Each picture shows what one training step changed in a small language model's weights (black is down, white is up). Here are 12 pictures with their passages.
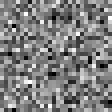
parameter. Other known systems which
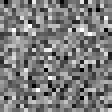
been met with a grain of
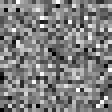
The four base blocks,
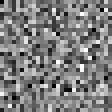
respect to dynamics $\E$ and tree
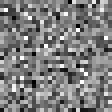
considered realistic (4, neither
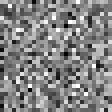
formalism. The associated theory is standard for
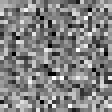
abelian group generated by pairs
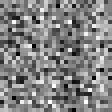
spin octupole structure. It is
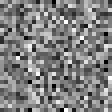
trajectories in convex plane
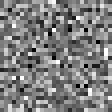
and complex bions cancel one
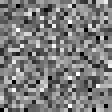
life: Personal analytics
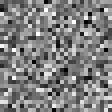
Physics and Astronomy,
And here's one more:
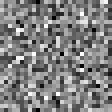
velocity satisfy the following discrete
